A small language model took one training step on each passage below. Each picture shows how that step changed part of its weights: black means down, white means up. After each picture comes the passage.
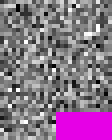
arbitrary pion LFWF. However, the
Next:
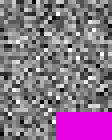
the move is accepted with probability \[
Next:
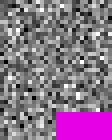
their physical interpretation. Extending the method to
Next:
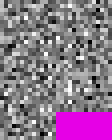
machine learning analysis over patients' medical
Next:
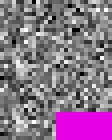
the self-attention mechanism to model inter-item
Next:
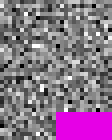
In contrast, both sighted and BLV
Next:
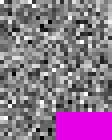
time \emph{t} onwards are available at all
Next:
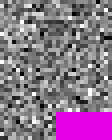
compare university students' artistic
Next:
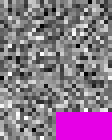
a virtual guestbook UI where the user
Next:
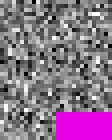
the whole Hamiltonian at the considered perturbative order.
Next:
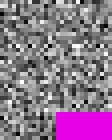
images captured with the polarization imaging system for samples with
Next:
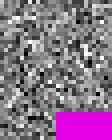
& \cite{peck2019charbot,
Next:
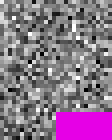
of spin waves by coherent SAWs in
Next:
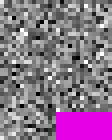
MovieLens-1M and
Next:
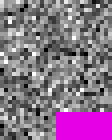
typical images used for determining lengths and widths and
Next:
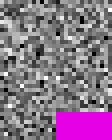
we can approximate them to the following equation;
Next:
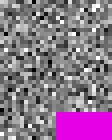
with cluster membership. The first is the most
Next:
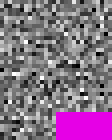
\eeq In both cases, namelly
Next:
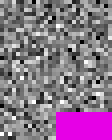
the $\Lambda$ measurement~\cite{A1} is
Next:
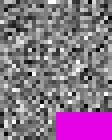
the tree detected ratio (TD), with values of
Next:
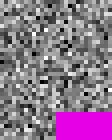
and accuracy than all extant methods. A couple more
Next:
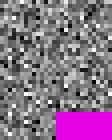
operator \begin{equation} Z=\left
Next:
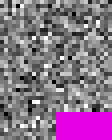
one can probe a large range of %axion models
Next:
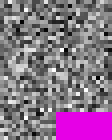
\affiliation[b]{Homi Bhabha
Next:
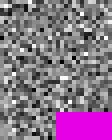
least have to get control on the convergence of
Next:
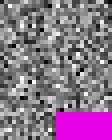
putative new TW Hydra
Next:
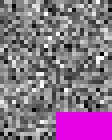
expansions of the two null geodesic
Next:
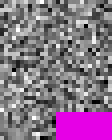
Change in estradiol and
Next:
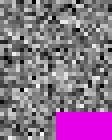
the one-dimensional gas, where the interaction is restricted
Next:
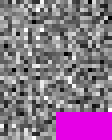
the concrete edge of the water pool.
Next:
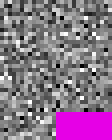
\ref{lem:acnew}. Let
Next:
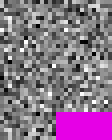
Putting together \begin{equation}
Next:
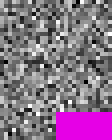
numbering of the components %is done according to the
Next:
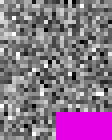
of the temperature variable $r_0$ (mass
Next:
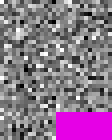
Khodam-Mohammadi and N.
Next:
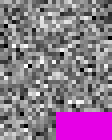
and then the computing. This has not
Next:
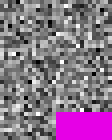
negative TMH during emotional processing and the
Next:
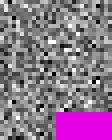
Supplementary Material reports the calculated
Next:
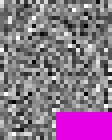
further suppress the dissolution process.
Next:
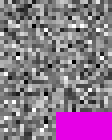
slightly shifted in wavelength with respect to their
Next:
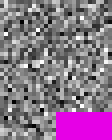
marco temporal de 30 segundos.
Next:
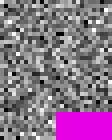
to the seven bin sizes were fed into the
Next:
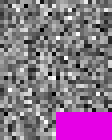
values of $\theta$. \begin{figure} \centering
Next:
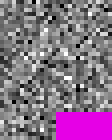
the energy dependence in the entire measurable
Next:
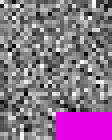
The symmetric bouncing cosmology avoids a
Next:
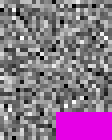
solution C were fitted as a weighted superposition of
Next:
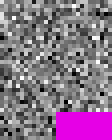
of this fermionic dark matter model is that the
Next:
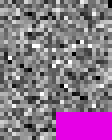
c c c} \hline \hline $N$ &
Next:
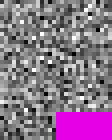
Our lab is organized in rounds during which the
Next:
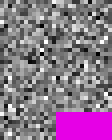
with conventional Brownian motion to provide a
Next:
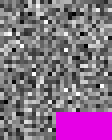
{Also, a significant number of the very
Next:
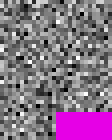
near-end speech and generated echo signal
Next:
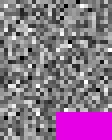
between the total correct and incorrect response influences
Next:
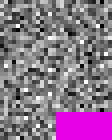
Carlo Simulation for trackability analysis}
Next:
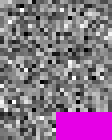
given below: Firstly, our proposal of
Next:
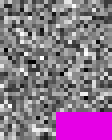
\ref{fig:pm}b and Table
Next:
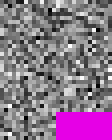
luminosity is obtained by single dish but the upper limit of
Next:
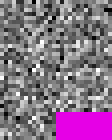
the delayed second infall episode
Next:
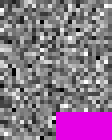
it is practically impossible to measure big
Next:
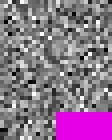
one simulates a discretized version of the
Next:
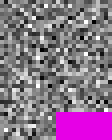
respectively. The supercell is depicted with half
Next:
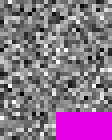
\usepackage{xcolor} \usepackage{hyperref}
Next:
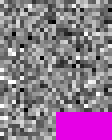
Especially, we cannot use the Fourier transformation
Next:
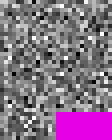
with Eq.~(\ref{690}) are plotted in
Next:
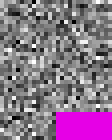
in real space and has important consequence upon increasing
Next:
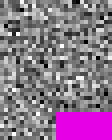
However, the actual dependency is sub-linear with
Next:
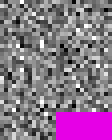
locate faulty antenna elements. By
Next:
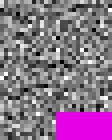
one up to four 2D QHE chiral surface
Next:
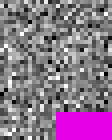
cosmological parameters one effectively needs to take second
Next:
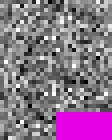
is satisfied between the Dirac mass eigenstates
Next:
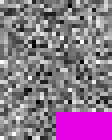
that are in agreement with numerical results, and observe partial
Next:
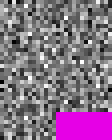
(below $T_c$) for different
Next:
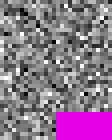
executable when ran in sequence. Since the
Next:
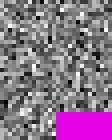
does not reach a constant population size, as the
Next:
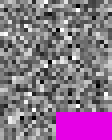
such boundary conditions are given by $\partial_t
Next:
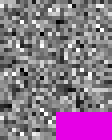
into the gravitationally dominated regime is located,
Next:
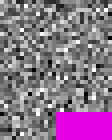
for recovery. This is the time period from the
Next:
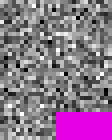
representations that the subsequent decoder utilizes to
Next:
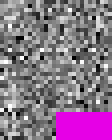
future wind speed and energy production (see for example
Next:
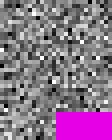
a finite result, they can be dropped;
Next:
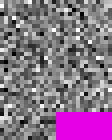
atoms adjacent to the vacancy. Three
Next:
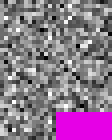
huge simplification of the problem ,as without
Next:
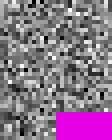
by instrumental effects, such as the overlap
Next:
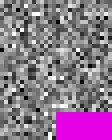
monotonically versus $\epsilon$. Furthermore, when
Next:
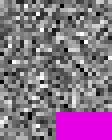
for Space Telescopes at
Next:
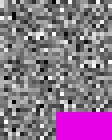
R. P. Sear, M. V.
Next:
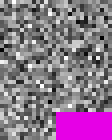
thus achieving five times reduction for signed and
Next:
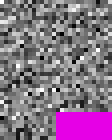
if drops to zero. This occurs because the
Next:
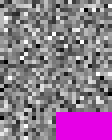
III. Section IV provides simulation results to validate
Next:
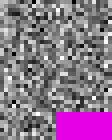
in improved propagation models as suggested in the section
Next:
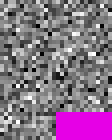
$\varpi_g=1$, and the outer
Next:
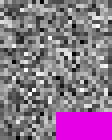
we compare LLM instructional decisions in
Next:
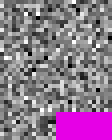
Independent Open String\\Field Theory
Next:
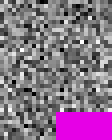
fixed superfluidity velocity have the same results as
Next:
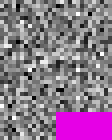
identity associated with Compton scattering. One problem in
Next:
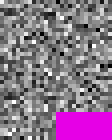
that IR systems effectively handle incomplete
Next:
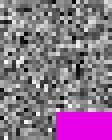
hybridization and interaction between the two orbitals,
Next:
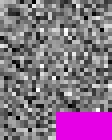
inside the 0-th unit cell, the prime
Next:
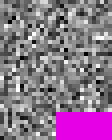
Our method iterativly runs concolic
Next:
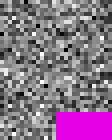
and accommodation of defects [see the
